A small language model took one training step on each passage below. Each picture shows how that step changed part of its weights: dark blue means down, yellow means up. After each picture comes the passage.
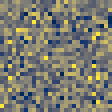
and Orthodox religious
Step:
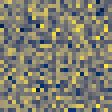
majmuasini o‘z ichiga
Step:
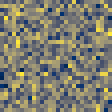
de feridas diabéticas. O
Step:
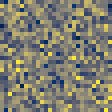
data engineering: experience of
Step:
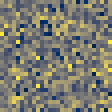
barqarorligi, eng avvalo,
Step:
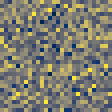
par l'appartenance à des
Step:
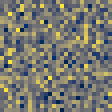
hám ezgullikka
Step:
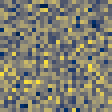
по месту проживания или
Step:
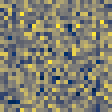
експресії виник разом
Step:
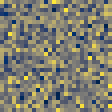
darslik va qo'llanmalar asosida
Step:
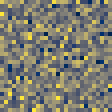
от автотранспорта на
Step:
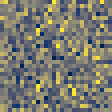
qonun (Tourism Act)
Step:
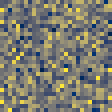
azt hitte, hogy
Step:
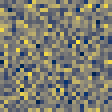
людини та основних свобод,
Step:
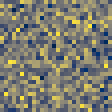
de inicio para cualquier
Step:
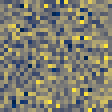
noishlab chiqarish sohalari
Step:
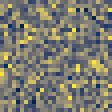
in quanto i (meta)dati
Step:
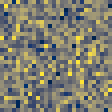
arterial de adolescentes com
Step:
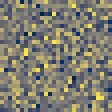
polarizabilidade. Para os
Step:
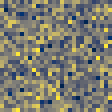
bo'yicha vazifalarni
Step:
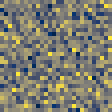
ela será implementada, quem
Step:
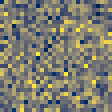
da UEMA (Universidade
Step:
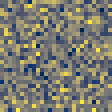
учеными XX века
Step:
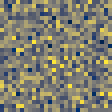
subjetiva, relacionada à
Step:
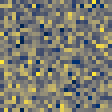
avvalo sozga katta
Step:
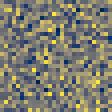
при напряжении 12...30
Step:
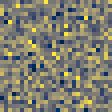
of the selection of children in
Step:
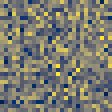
15 Ayat (2) Huruf
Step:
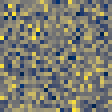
ma’naviyat – yengilmas
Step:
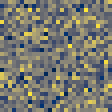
эффектов, одним из которых
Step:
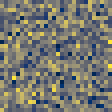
qabul qilish, guruhni
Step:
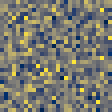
of tax income and definition
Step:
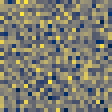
flera bondgårdar
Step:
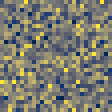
Produto Interno Bruto nesta
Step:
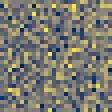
with respect to learning in
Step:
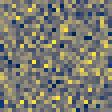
va tarbiya moddiy-texnik
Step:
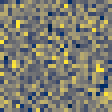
dalam suatu teks berita. Hal
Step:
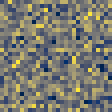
Влияние цифровой трансформации
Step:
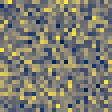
Andrade Monteiro Dra.
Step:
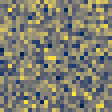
курсової, дипломної,
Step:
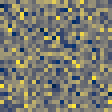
wird ein Hintergrundwert von
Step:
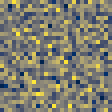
determinarse a sí misma, se
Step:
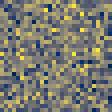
Результаты. Полученный
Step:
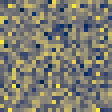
Indonesia memiliki dampak
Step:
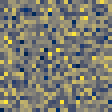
2030-yilgacha rivojlantirish
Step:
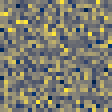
usullar bolalarning ingliz va
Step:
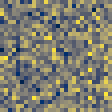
castrados foram os mais acometidos
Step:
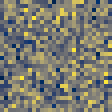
Learning – ijtimoiy-hissiy
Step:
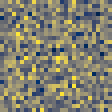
praticar, entre aqueles que
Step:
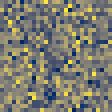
and the Navoi region.
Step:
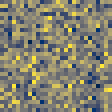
foram identificados como despesas os
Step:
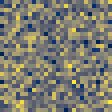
apabila tidak terdapat
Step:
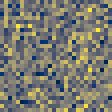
telah membuat seluruh
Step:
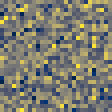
побеждает страх, боль
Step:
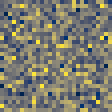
It is a physical
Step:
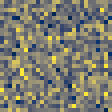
in den Blick genommen, die
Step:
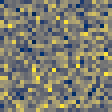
природной окружающей
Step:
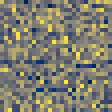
в публікації акцентує
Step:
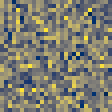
mais eficientes e eficazes.
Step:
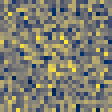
qilib xalqg'a osh
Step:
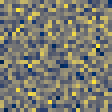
de clientes y acrecentar su
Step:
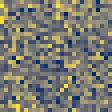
di Google il testo da
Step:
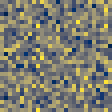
planning as well as in ordering
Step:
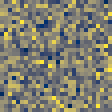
turgan masaladir[4].
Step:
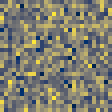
Ação Pública de Redução de
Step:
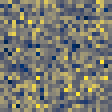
van Zutphen Ook bij de
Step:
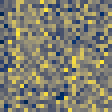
din țară și de peste
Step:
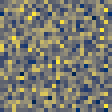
réels dans l'offre ou la
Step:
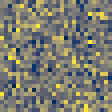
Avaliar a qualidade de vida de
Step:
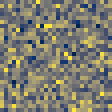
ahamiyatga ega>. Yusuf
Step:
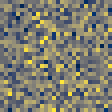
реал кўппартияли
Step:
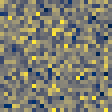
«Infrastructure as a
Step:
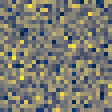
реформы остро встает
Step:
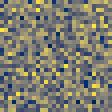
зв'язку з цим,
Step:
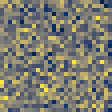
pour porter sur l'élève
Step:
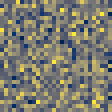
centro de massa. D.
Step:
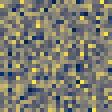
enfatiza que uma Constituição que
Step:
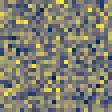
Toxaristonlik erkaklar
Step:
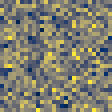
carbono; análise ambiental;
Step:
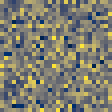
ular bilan hosilalar) T.:
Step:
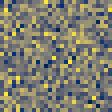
signifikan terhadap kualitas
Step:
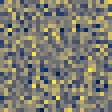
mantiq asosida bajarilgan
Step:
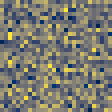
by the school in the inclusion of
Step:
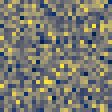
oila va jamiyatda
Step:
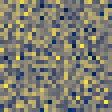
se moldando a partir deles,
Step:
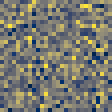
существуют очень вольные
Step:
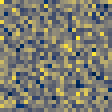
Fe u podzemnoj vodi
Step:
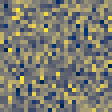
of sustainable development of the
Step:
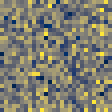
А. Қ. Аvezов
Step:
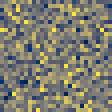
en ninguna Inquificion
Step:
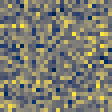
bo'lishlari zarur.
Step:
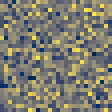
birinchi asarini shoir
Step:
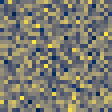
Народной Республики //
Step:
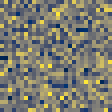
Versionierung Es können Data
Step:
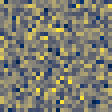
с другом, чтобы
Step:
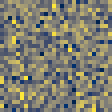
ketimpangan sosial tidak dapat
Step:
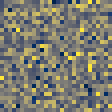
animación geriátrica. Por
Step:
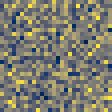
на режим движения
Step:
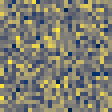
банки, участвующие в
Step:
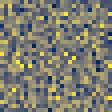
azad olmasını və
